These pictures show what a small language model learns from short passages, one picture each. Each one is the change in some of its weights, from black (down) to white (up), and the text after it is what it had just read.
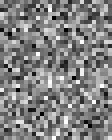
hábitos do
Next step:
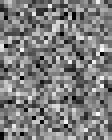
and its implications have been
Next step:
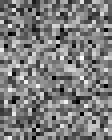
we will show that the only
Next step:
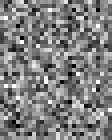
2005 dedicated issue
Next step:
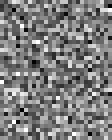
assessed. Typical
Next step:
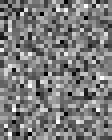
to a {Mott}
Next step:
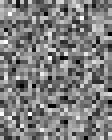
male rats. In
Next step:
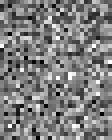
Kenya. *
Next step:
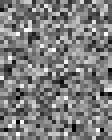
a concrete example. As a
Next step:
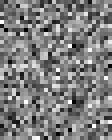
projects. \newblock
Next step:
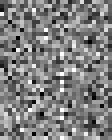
the transition as not just
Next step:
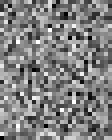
ring structures, reveal that
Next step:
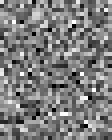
emociones de la
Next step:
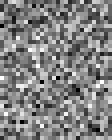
rates $\dot{M}
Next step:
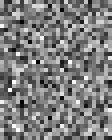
urguch birla
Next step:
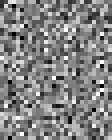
способность управлять
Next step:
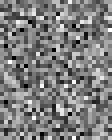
of dopamine and
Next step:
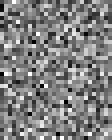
clustering and leads to better
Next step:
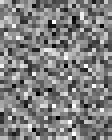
de la comunicación sobre
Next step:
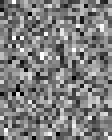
those who wish to
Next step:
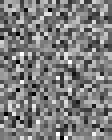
informative feedback on
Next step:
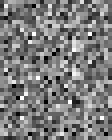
data was collected from 124
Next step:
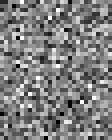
та молитовник
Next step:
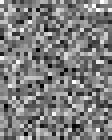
solving tasks, social
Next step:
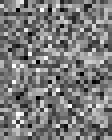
ta'siri kuchli
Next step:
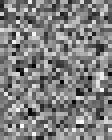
for aligned HEC observation
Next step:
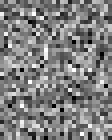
of the former should be
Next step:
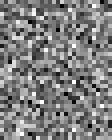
of a wide range of
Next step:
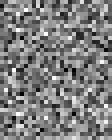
Additionally, the article presents
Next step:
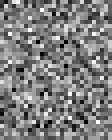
intensity shift augmentations
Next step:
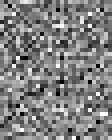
original Iraclis paper
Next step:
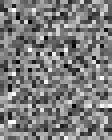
with a parameter of a
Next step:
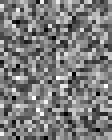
finds $\epsilon \sim
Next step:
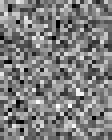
call for its L3
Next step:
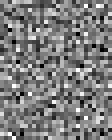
(John Wilder
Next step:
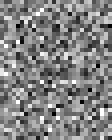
\ne + \cos
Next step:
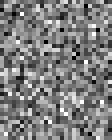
organizational framework for a
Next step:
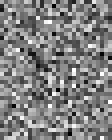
AI literacy improved and
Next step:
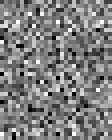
contain biologically active
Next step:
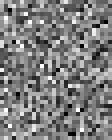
cinco grandes
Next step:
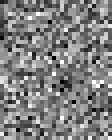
more likely than counterparts
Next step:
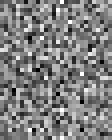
zaif nuqtaga
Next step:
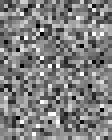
dan r tabel
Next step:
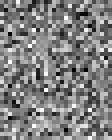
is needed to better understand the
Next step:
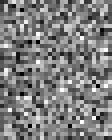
ва линиялари,
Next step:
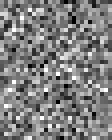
synchronize earth
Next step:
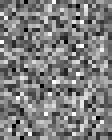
biodiesel such as
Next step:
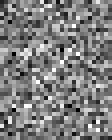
whether our zero quark mass results
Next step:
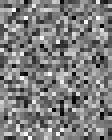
input sweep signal.
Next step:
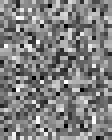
$\tilde x$ at one
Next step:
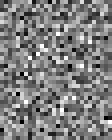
an external magnetic field. Although
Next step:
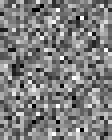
qualified specialists who are
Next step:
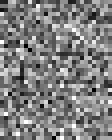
motivational significance) of
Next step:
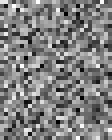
kelib chiqadigan
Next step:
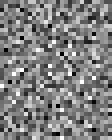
sustainable forest operations; whole
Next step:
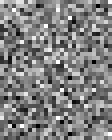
às quais somos
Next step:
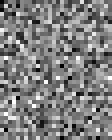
quick goal and generally
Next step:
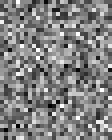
is analysed by the QC
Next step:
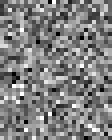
been proposed that thin
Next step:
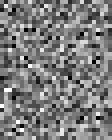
relevant topic. And
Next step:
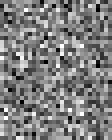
Introduction The concept of information
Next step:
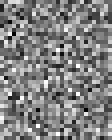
distribution at two different times so
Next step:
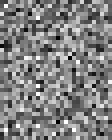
extension requires a doubling to
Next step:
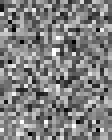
the diagnostic state of
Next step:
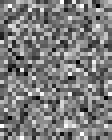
the CV proposal
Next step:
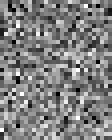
liquid) with analytical
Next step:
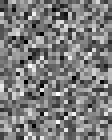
even when they do exist,
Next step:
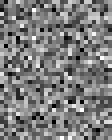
continues over the entire cluster
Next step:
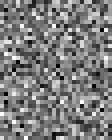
is no dissipation in
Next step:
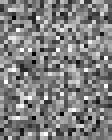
Key Laboratory of
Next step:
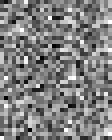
hamda ruboiy
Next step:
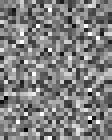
research. - 4 To determine
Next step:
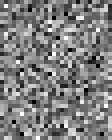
oyna bloki
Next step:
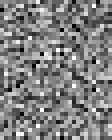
1 reach a critical point at
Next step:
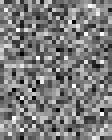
P^k P^n
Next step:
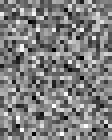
of the velocity is not
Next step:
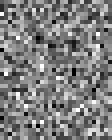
the controller calculates and
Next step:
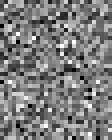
error on the order of
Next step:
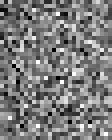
that the processing conditions adopted in
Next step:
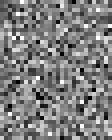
Емцев В.
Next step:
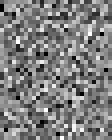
LULC transition areas and
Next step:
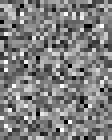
para obter consenso
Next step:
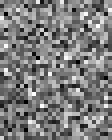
zoom in at
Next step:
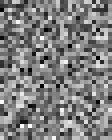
did the role of modes of
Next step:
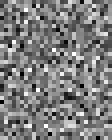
However, the mean theme
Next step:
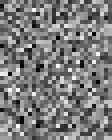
our opinion through direct
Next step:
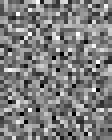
2. Background
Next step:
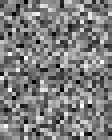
setelah tidak
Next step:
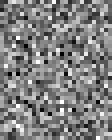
due to lack of support.
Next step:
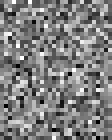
related topics are addressed
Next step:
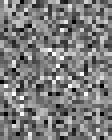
plethora of
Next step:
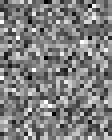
are actually required. This combination
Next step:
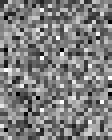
signature verification system are
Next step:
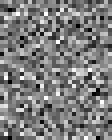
auch der Wissenschaft
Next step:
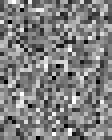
selected demographic variables of the
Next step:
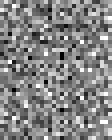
boshqarishi orqali
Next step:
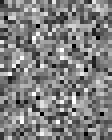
selling at market 1 or
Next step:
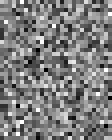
accumulated precipitation
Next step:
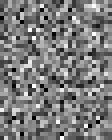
n to the final vertex
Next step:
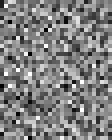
position, shape, and
